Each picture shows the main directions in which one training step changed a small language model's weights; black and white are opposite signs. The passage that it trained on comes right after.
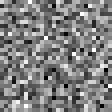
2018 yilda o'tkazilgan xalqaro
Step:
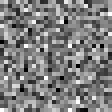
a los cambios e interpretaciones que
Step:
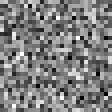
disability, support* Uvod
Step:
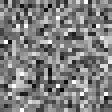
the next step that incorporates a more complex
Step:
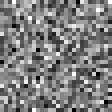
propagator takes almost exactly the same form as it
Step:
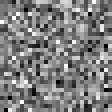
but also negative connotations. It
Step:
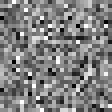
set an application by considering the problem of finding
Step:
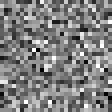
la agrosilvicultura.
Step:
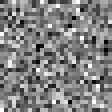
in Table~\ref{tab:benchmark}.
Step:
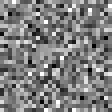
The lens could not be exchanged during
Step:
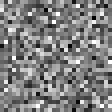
and the optimal $\widehat{\bw}$ is
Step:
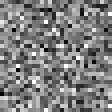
Below the search bar, there is a
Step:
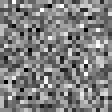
scalability. In summary, while
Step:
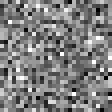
between the sharp Fano resonance and the
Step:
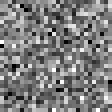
simply write them as $T_{\rm
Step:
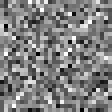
processo que integra interações sociais e um
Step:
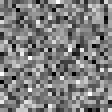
zwei Schornsteine
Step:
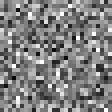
numérique a fait de nos films
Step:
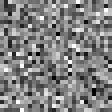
almashinadi. Kalit
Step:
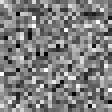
break backward compatibility with existing
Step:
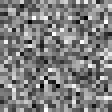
{\em IEEE Trans. Nuc.
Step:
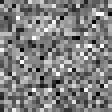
la *descapitalización*, no
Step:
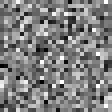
қўлни қайиришдан
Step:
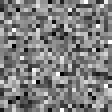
of $\theta_r$ for each particle by
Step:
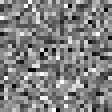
nos métodos de tratamentos
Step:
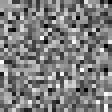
in this case completely coincides with the case
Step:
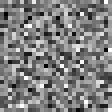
Tabelle 25). Es ist daher
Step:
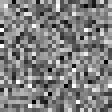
the forward region. It would also be important
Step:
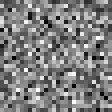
no unphysical thresholds for the decay of
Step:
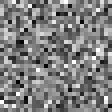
ega. Mazkur texnologiyaning ayrim
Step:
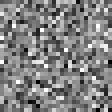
yoki sho'rlanish
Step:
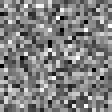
of liquid chromatography in tandem
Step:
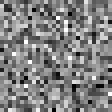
ya'ni ularning yo.,nalgan,
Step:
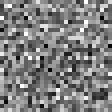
scales in the current setup. One is
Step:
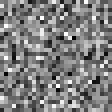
Argentina Weston Opitz
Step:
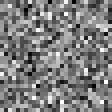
geraram vantagem competitiva
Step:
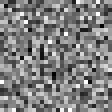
still conserved. Fig.5 is the solution
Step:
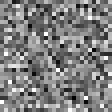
to us the different cultural contexts, as
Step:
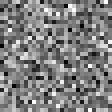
in the medical imaging field due to the
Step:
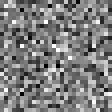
waarbij ook die van
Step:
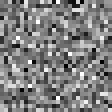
qiziqishlarini oshirish, ularni
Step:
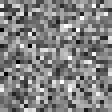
Hatta bazı dönemlerde
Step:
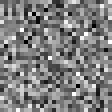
we can rule out this solution. The third
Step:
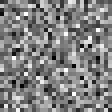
Kuzibekovich The impact of
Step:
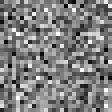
In particular, the disk wind solution remains almost
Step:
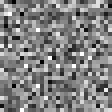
Sovetlar huzurida
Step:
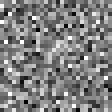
alors que le temps de production
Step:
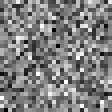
to the I04166 system but common to
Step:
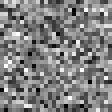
shows the experimentally allowed region for $a$.
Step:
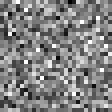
traces and using these defining properties, the
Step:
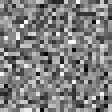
$B_\beta$ and enter cell
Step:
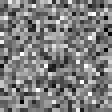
Keep Stuff Safe
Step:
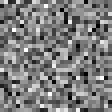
primer año del período de
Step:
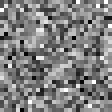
voids or precipitates
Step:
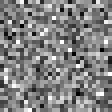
the seven with a signal to the
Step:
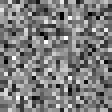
with the ladder kernel for the
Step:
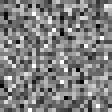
Jepang menunjukkan bahwa
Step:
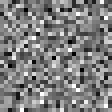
separately, because with the PSF
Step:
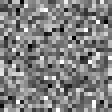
choice of the strength and width of the
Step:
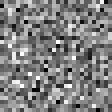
3 nafarida esa an'anaviy
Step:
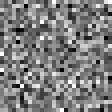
begins to slow down immediately after it
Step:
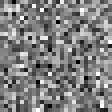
cloud. In our experiment, we set the number
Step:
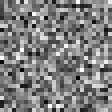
en la configuración moral de la
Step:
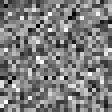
possibilité de naviguer dans un
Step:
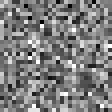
in foreign languages and to develop the
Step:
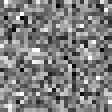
\mu)}, \end{equation} Within
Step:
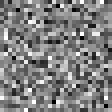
se diseñan y fabrican
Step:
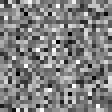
paydo bo'lishi [2] va
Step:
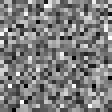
нормативных актов, в том
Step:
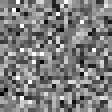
huquqlarini jamoaviy
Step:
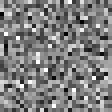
problem in which $\tau_0$ is fixed
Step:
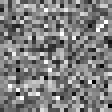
the neighbouring relation $\sim$
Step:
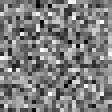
процес становлення політичної культури
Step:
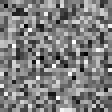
mass per $H_2$ molecule,
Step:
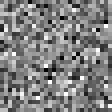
nucleon, deuteron, and the
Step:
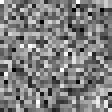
la naturaleza, y en conformidad con
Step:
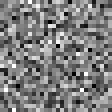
prevail for large networks and persist in
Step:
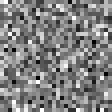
ao tema a ser abordado
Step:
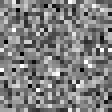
to the formation of flare loops during
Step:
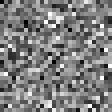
lower with respect to the leptonic one and
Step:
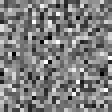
surface impedance to be zero [13,
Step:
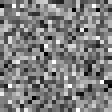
thresholds are a function of Reynolds
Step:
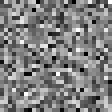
{Stern}, {Mahabal},
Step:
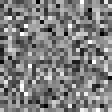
the addition of viscous and substrate
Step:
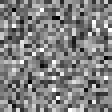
asarning mohiyatini to'liq
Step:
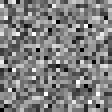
bilan ham belgilanadi.
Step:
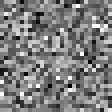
Kalit so‘zlar:
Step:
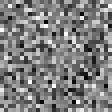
years. AWB thanks the conference
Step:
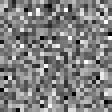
is presented, (21) holds and
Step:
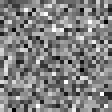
a comic chapter or a block
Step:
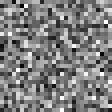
space-time-varying media and
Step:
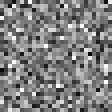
Higgs mechanism on the matter brane. We calculate the
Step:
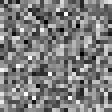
Acesso em jun 2021.
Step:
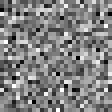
orders of magnitude due to Pauli
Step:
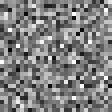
уста Баха, крупного
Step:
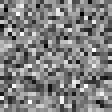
daughter wave. Moreover, the asymmetric
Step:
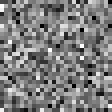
which was attributed to the hydrogen
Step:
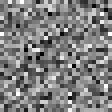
(1995). *Étude comparative
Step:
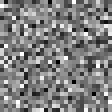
*Random Forest* obteve
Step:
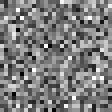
\begin{table}[] \centering
